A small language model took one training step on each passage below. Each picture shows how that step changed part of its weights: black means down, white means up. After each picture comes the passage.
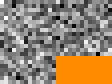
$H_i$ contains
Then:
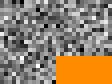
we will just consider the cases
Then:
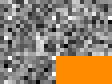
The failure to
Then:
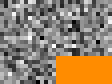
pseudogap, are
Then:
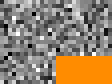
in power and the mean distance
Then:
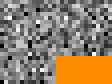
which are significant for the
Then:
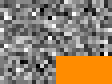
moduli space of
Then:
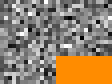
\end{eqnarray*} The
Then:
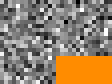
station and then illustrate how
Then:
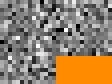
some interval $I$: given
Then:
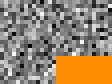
expression for $w$. Let
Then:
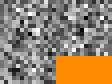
\end{equation} and
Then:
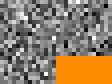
the scattering solutions for a
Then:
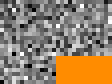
one small data set, which
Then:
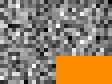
of the objective and constraint
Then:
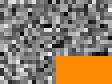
of hydrogen bond
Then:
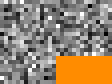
we observe that the Fermi
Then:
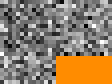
It is plausible that
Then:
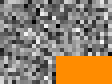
Lebedev Physical
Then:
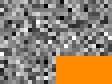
degenerate geodesic triangle in
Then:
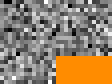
: V_h \times
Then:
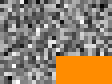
plane as indicated in the
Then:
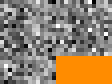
number to be set to
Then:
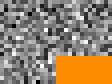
the main features of the probability
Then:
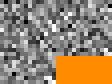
d\mid n}}
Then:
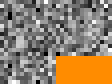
forms in the sense of
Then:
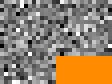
which is in line with theoretical
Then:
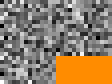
in which the temperatures
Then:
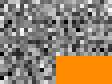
Hence conjugacy classes
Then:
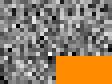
\leq j \leq
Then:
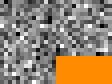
Moreover, in this paper we
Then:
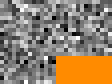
they emphasize the need
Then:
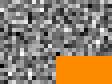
stands, is that it
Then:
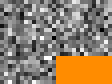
by their unique features:
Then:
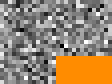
5.3 Proof of
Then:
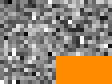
$\Gamma (X)$ and
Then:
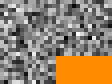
in the proof of the above
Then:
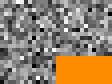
measures how efficiently information
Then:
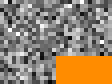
Gram-matrix action
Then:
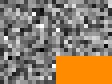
cost of a solver call
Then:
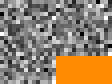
distribution. In the first part
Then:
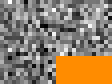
to cancel those singular
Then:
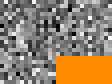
in a neighborhood of
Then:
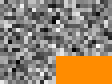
of $H$ in
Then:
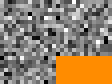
which it is enough to check
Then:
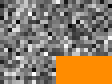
This Hamiltonian will for an arbitrary
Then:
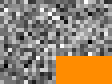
Then we have \[
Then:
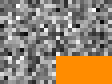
discovery. We find
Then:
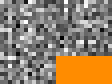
outliers), greatly
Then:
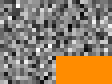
PCA method and compared
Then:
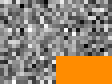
H$ and every prime
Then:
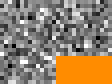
of invariants of
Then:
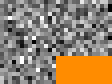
t)$ evaluated with unit
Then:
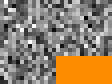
and derived the form in
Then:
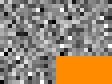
% Our protocol in
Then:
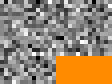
noise number and hence}
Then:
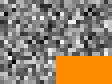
the same set of optimal solutions
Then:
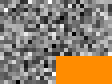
dg subcategory
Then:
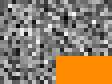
results, with slightly
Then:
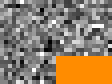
require that this assignment
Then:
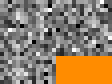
hyperplane $H
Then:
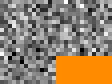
the details on the way the
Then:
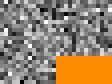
our fitting procedure. The
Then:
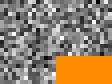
with respect to $A$.
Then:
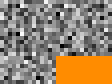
differences of sets in
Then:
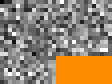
to this saturation
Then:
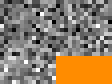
parameter\\ \hline - &
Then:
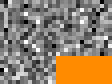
set of instantons whose
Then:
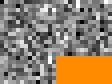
the case of ${\rm
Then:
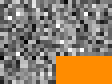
Physically, these cross terms
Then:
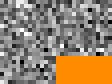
a mixture of a point
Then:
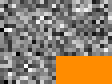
regime switching models,
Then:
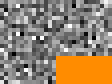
change of the prediction
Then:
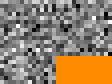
non frustrated
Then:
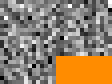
symmetric traps with the
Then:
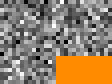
renewal process.
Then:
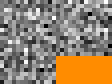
By the above corollary,
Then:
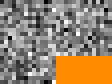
say $y\in
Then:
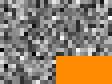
to align the dimensional
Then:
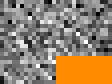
the line bundle of
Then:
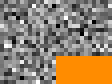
\cite{ms} using
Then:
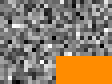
aim of this short note
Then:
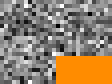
peculiar stellar
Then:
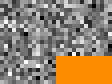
depends on numerous parameters and
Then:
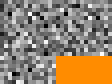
It can be assumed that
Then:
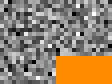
of binary codes with distance
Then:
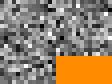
dramatically different from
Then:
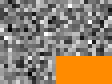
\to t \bar
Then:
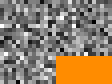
approach to messages
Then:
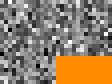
on a central service
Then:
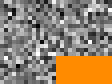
rise to an additional vector
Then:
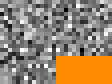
polynomials of the second
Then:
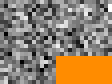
the local scaling of the
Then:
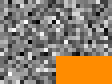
of degree $d$. The
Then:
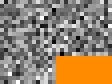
allocation problem for
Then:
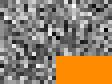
\item the stable and
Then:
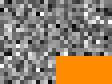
\left( \int
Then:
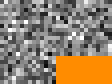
Similarly, we have
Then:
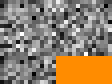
often better than tabular
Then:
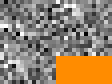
is interested in cases
